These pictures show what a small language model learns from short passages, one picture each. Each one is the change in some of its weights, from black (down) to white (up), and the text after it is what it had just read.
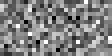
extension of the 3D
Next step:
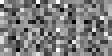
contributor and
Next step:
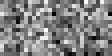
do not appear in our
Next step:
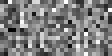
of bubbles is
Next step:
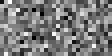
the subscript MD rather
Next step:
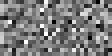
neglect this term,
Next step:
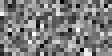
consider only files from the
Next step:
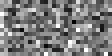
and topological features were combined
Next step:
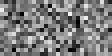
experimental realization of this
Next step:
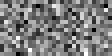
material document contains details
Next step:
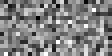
into two parts (below
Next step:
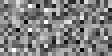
ability to make detections
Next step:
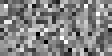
derivative $X$ is
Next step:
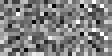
thickness, gravity, and
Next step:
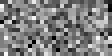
density operators of different
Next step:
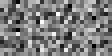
based on simulated events corresponding
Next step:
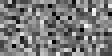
In order to establish decay
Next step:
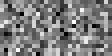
been to improve our fundamental
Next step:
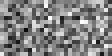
an intermediate focus just below
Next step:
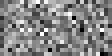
2$ analytically,
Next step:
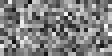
is the desirable
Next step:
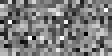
case of the excited state
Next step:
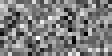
the well-known relation
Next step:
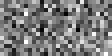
our scheme, the dynamics
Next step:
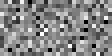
= J$ and
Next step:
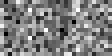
state are compared to the
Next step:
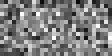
formula of the RIXS spectra
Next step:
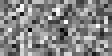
parameter is changed to
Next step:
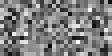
the Huber
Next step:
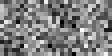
momentum gas in the centers
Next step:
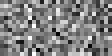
plausible that the
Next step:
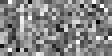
fluxes, is of the
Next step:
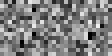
upstream of any specific
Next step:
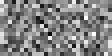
evidence for the presence of
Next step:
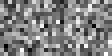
up to the second
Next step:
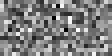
stochastic dynamics with reasonable
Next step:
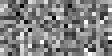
When a filter is applied
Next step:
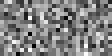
the conductance which is attributed
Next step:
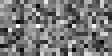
interacting or merging
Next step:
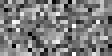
transitions between hyperfine
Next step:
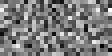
many-body system of
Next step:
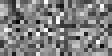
estimated assuming the photons in
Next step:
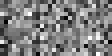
the boiling point
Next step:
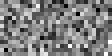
the deformation correction to the
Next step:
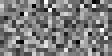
differences, qualitatively our
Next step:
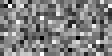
distortion. Kohn
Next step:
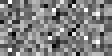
assumption of freedom of choice
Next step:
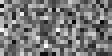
\sproof We
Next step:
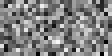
used Python
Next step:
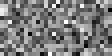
varying the memory size for
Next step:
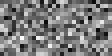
these spectral functions using the
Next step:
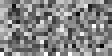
applied field being changed
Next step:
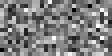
with strong coupling case of
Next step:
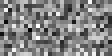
authors (SR) would
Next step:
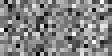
from the others for low
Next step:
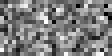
counterparts in Hubble
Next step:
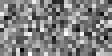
that the localization length
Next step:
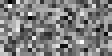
the black brane
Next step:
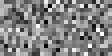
numerator for the amplitude
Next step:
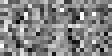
partially observed cascade
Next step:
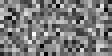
the full transformation from
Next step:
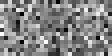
visualisation is now commonly
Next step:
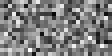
adopted. We modulate
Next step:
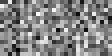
goal of deterministic calibration is
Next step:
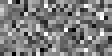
addition, I require the
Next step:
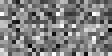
measurement and feed-forward
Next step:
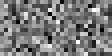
Science Drive
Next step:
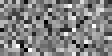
Laue diffraction patterns
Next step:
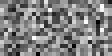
depend on the choice of
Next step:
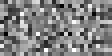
of the lake.
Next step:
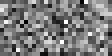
neutrino masses in this case
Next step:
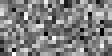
abundances of PO
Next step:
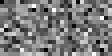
shirt} &
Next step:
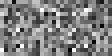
and use this line to
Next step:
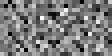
dataset. As Table
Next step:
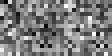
describes the quantum number of
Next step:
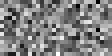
the strong fine-structure
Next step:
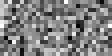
low cost and technological
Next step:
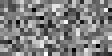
presence of magnetic field were
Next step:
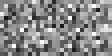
that the mid-IR
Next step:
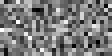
detectable signal while the
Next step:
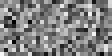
the $pp \to
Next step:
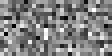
B (see Fig.
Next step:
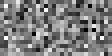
black hole horizon (left
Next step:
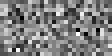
force constants associated with the
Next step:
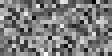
the matrix instruction using
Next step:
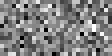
participate, as well
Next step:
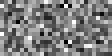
due to dust growth.
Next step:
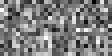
a summation of them
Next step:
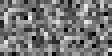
provide a summary in Section
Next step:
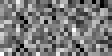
plasma physics context.
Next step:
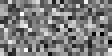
of $w$, see
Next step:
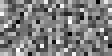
conditions filled with a
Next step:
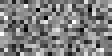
{\bibinfo {author}
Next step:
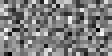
large distances with an
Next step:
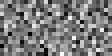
detection algorithms built from these
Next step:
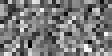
of students'
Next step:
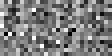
and accretion processes.
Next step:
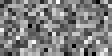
a two-beam
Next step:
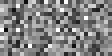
low energy dispersion for a
